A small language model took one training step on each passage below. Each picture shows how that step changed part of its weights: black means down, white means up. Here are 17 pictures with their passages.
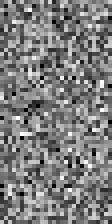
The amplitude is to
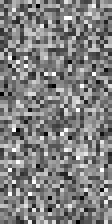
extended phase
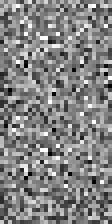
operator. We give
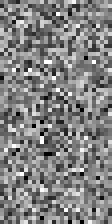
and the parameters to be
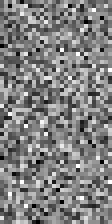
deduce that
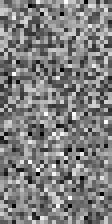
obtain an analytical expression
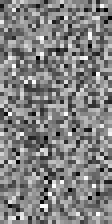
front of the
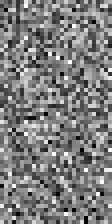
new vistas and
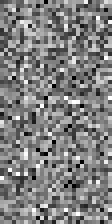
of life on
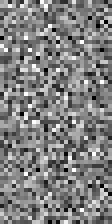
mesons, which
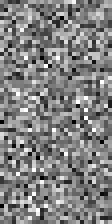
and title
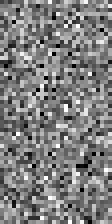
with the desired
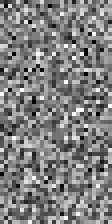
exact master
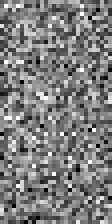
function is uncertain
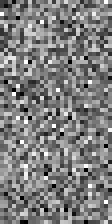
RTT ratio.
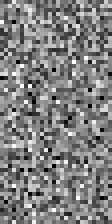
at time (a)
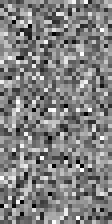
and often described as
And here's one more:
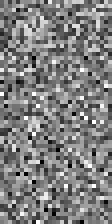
the redshift
